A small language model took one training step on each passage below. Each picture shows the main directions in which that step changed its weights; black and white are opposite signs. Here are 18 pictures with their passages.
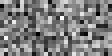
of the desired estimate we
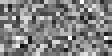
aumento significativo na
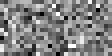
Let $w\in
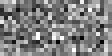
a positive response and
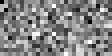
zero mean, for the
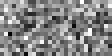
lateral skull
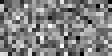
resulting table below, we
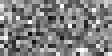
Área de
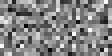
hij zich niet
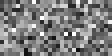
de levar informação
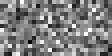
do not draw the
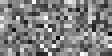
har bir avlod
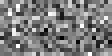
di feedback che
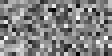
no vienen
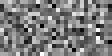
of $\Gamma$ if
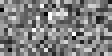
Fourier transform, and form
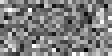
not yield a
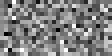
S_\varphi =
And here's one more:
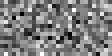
Har qanday
